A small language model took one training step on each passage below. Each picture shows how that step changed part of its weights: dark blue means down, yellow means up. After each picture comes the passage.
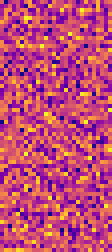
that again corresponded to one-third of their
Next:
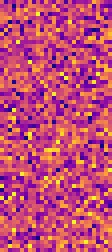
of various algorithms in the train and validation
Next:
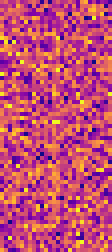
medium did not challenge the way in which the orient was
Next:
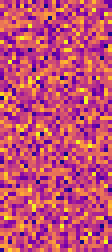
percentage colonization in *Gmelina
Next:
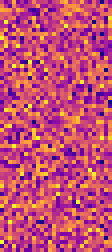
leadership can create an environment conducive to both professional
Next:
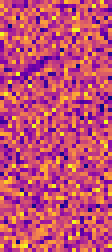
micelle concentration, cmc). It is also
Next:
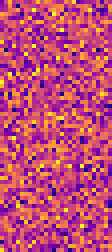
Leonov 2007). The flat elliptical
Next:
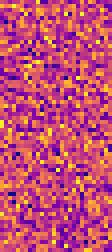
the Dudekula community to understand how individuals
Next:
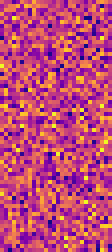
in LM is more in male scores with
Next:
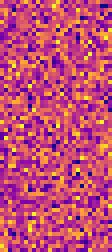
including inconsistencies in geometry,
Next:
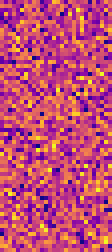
the concentration of lead ion was measured by using
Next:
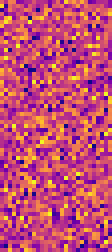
Spring Harbor, NY,
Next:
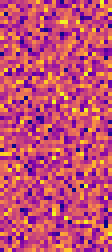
Temp (°C) Density
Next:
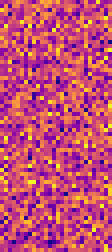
In other terms, it needs to be determined if,
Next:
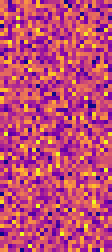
will those working in internationalization respond to the challenges they
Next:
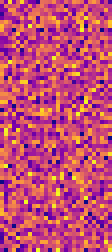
For instance, Niemiec and Ryan
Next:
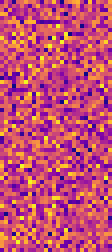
substance use treatment among the civilian,
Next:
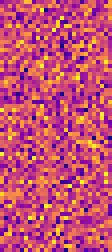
The top 20 referrals to the website
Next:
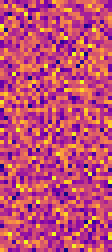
surface. 4 Monocular SLAM and
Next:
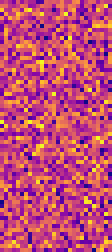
Albino Wistar rats of either
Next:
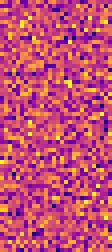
Automotive Eng., Inc.
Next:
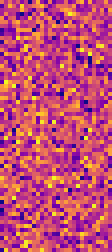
the fact that this success can be reached only through
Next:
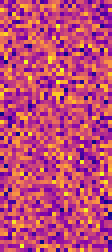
employees need to be in a healthy and safe
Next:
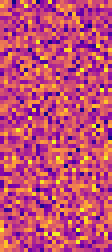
of up to 75 times the base calculation amount
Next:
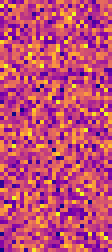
chemical and biological contaminants in the air
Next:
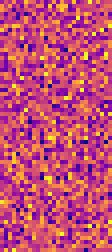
Construction 1 2 200.0 Services
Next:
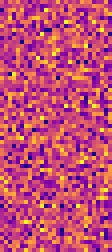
FR-61 DST-10 Data Sharing
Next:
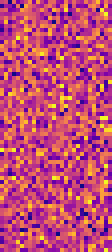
a single file we scale up to the full dataset.
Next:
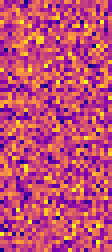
bc 1.21 A ab Pulot
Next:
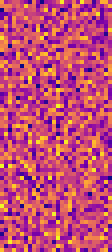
organizational attachment, organizational trust, or
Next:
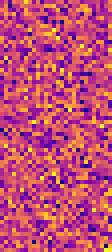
presents an architecture and algorithms to implement the proposed framework
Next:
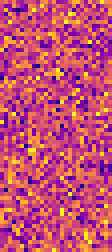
ranging from industrial to medical diagnosis.
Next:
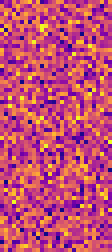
high electronica and virtual participation in this
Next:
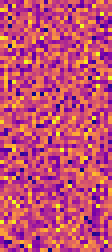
psychological impact: The translator must correctly
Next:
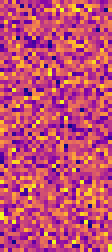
them, power fittings are widely used in
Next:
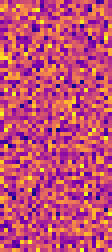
is illustrated. Scientific novelty. The
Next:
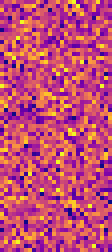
a compression velocity of 3.8
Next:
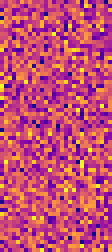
capture dynamic persistence in stock index
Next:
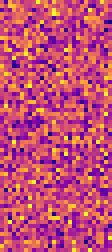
department of Santander. Based
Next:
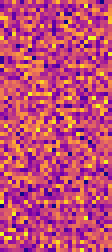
the main abiotic stress relates to low water
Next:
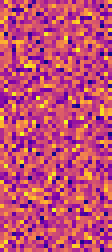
країні в
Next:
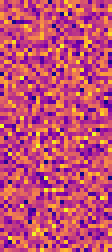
Botany, Arts, Science and
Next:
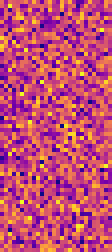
gap in demand and production of crude oil in
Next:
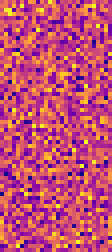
was this method that first proposed a utility upper
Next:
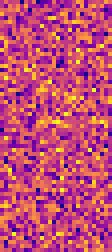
provides additional levels of spatial units with finer
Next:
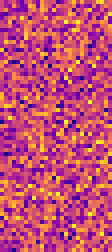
describing the molecular composition of nanoparticles it
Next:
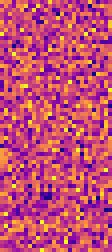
bands of the licensed Primary
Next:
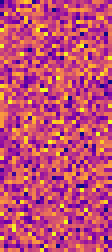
the greater number of messages transmitted in these
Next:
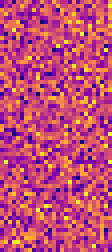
mm) for an impact energy of 3.73
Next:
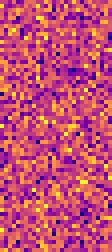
with a 97.52% accuracy and an
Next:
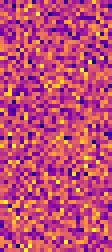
of the following items do you have at home?
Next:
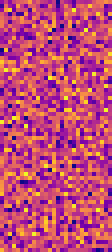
\in \mathcal{U} \oplus
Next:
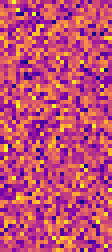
conserve is energy and so one immediately
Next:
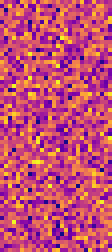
involvement has also been found to be associated with positive
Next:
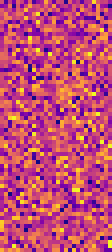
of how men's reproductive ideologies shape not
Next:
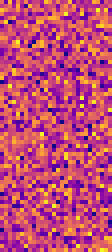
view on the JSTOR website
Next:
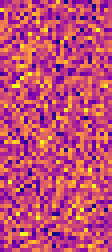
to have more interest in continuing the research in this
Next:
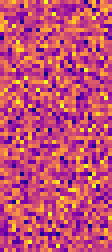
500 bags that will make the first
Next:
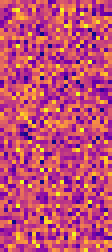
inclined to joining a lynch
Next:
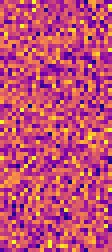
to ESA guidance. The AST will
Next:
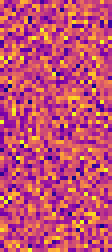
consistent with the EU energy and climate policy framework.
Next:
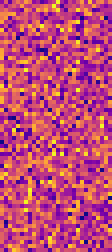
reducing total cost, increasing the amount of plastic
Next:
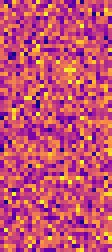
was filtered, washed several times with
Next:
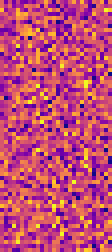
belongs to the sample Φ_i if
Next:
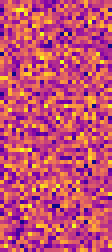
always are the evidence for tool manufacture at the proper
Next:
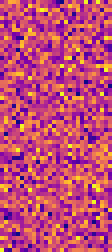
exhibits a characteristic, strong absorption at
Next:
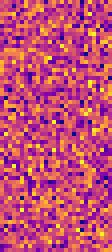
Department of Pediatrics,
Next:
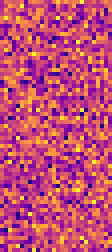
(2012) has reported trivial improvements
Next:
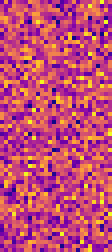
the hydrocarbons increases in the order:
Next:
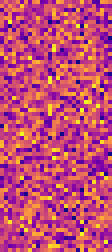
and BMI, the 100-patient
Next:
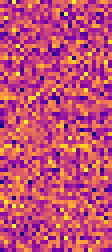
in Romania. Int. J.
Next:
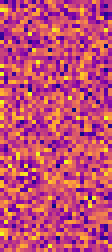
by the problematic deficiency of the
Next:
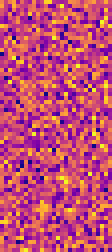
effect on the bioactive compounds possessed
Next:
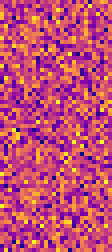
pyloric morphology and behavior.
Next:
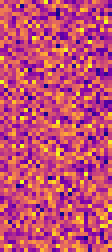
as in the previous case, data collection may be
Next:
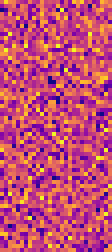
in diabetes mellitus. These
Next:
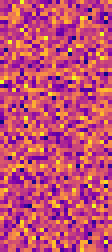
Melledo, University of Alberta,
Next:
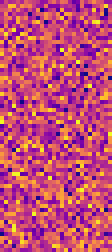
restricted food intake followed by compensatory
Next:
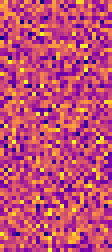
crop production and to allow for a better environment.
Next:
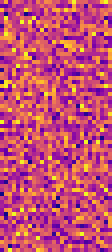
a means of enhancing talent management inside
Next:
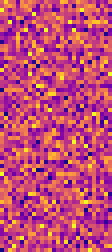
and eleven times more potassium than
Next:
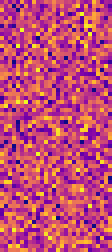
of the suggested method are rigorously
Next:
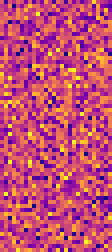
of random signals issued from protein
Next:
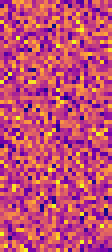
are often managed in medical or surgical
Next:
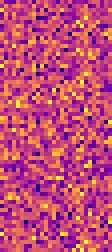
researcher questions and state any concerns - The researcher has
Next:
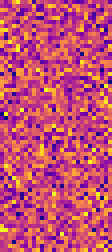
study is on comparison between online and offline
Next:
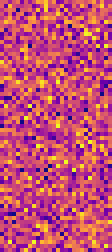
3rd molar roots to the
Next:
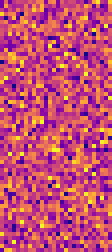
EHc PinSP Cop FG
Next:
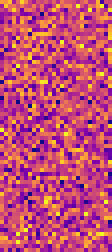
an analytic framework developed for use in workshop
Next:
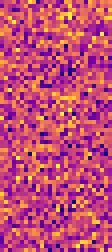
others do *nyanting*, and end with
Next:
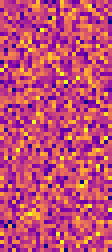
of Axitinib using different instrumental
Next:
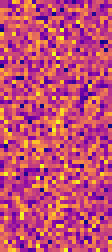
contains nothing which is the outcome of
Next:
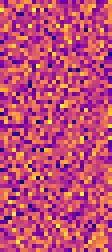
The use of online education is also able to
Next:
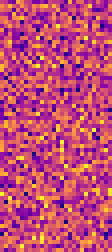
environment implies losing personal status for family
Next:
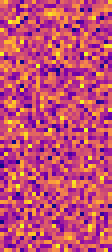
in this study. The specimen geometry is
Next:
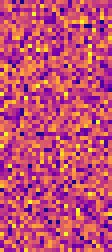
blocks (**PEBs**), where
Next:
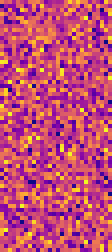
is preliminarily given, whether it makes the
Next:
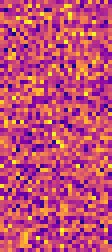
ambiguous. The important function of the
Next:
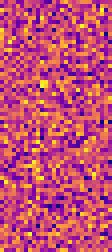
convened for the first time in 17 months since
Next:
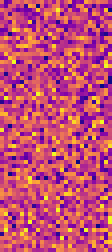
also contains essential nutrients. According to
